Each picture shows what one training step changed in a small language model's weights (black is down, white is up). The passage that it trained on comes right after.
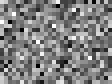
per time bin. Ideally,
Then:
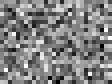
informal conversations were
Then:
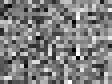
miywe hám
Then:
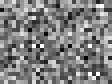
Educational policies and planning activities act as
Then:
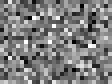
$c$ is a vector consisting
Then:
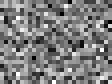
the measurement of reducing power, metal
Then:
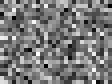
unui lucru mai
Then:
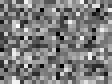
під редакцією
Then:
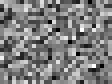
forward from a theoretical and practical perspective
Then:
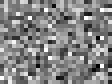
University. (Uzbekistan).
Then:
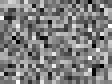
energy scale of the ferromagnetic coupling in
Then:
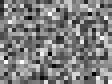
sector, it was observed that the
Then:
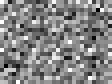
/ под ред. Б.
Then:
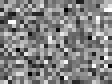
Although this may introduces a great
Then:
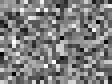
keldi. Vatanimizda
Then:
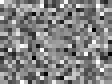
world including the papers of the
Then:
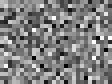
these values manifested in your role
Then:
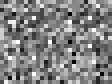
The integration software is prepared to import
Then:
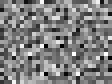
way we were able to reduce the error
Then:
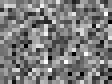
added to 960 mL
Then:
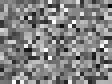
times (using six drums in
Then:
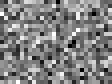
shaharlarining markaziy
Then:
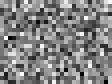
Processes related to the function of
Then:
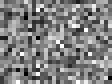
3$ and other than planar
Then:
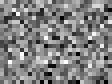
We apply this new method to previously
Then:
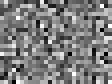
in the limit of zero pion
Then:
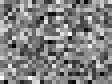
Gilianne R.
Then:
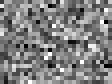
for star-burst systems and galaxies
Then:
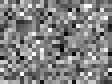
o Direito para ingressar na
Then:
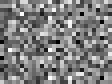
12 derivaciones Se presenta
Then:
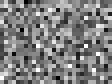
signals (DMRS) are used
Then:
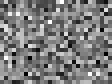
wawasan serta
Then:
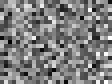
shift and changes in inverse quality factor)
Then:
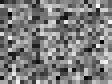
One also has \begin{eqnarray}
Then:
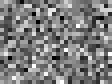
at each time step, while the whole
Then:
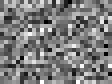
projected in-plane magnetic induction
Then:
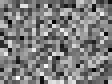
a practical and replicable model for
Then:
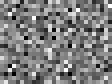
Ecritures. L'une
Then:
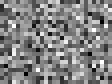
- New business models and services for both
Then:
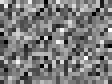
для наилучшего
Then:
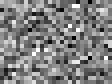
financial and technological investments.
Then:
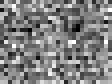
data can be used to infer the parameters
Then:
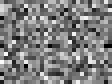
de implementare a proiectului
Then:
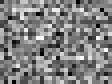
birga shakllanib
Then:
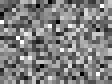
esa eng avvalo
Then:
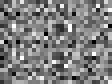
- Злые люди
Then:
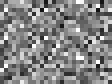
Вінниця : Нова
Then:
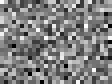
M. G.}, journal =
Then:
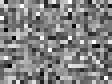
on Automated Software
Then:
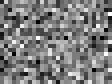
s krátkym
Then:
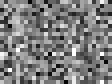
which the higher order terms in the
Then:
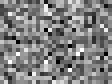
the public in a meaningful way.
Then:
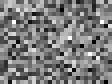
educational, moral and intellectual
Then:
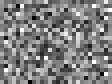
do campus da Universidade de
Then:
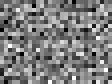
taken to enliven the research culture
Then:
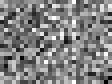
these two values characterizes the magnitude of
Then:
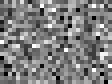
means the proportion of ε''
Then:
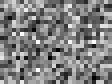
Physics and Mathematics of the
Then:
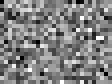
xatolar bo'lishi
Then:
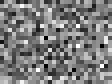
as I could tell, normal
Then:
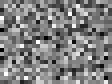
of interest for the heating (of order
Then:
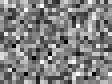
genitive case from the construct head
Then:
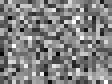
after the administration of drugs in
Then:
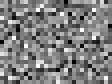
EUCLID CTU Project
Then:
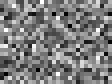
current world scenario we see economic progress
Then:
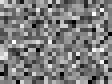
different \pt bins, for
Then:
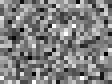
of macroscopic quantum systems. Recent
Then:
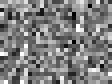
данных проведен по
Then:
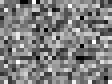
events (e.g., failure
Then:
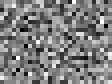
network size, sample size, and effect
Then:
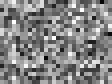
mechanical properties. Furthermore, the period
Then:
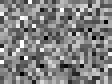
effect of peculiar velocities
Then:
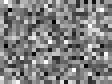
a societal one. To realize
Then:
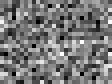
C-terminal) with
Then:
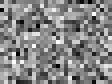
was anemia.**Conclusion:** An
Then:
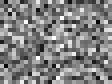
2. Dibandingkan
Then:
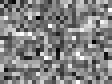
asrdan buyon ham
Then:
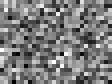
Zeit für ein Elterngespräch
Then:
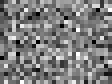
в некоторых видах
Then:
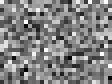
workbook. Table 1:
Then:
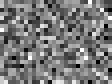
this end, we consider a
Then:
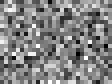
synchroshear mechanism is revealed
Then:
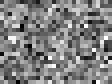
marriage seems to be a
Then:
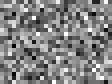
The calcium content of the
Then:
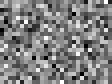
the task assigned is important or relevant
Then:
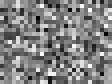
the observed strength in the relationship between regions
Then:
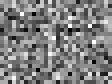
female. This implies that most of
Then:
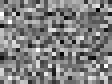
вредного азота.
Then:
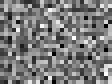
is a maximum flux of 0.23
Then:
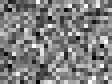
currencies is high. Figure 2
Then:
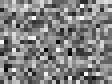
Studies and Technology, College
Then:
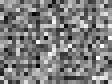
only from the tracker, as shown
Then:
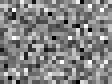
EEDEN, J. A.,
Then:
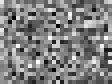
death. This study aims to develop
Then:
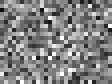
terms of demographic variables, there was
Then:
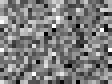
A. *PhD Student,
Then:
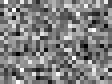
artificial saliva group showed minimal
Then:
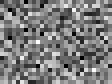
inferir debido a que con el
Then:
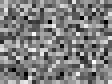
effect on the spectra of hubs in
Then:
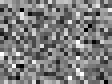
support further investigation into how
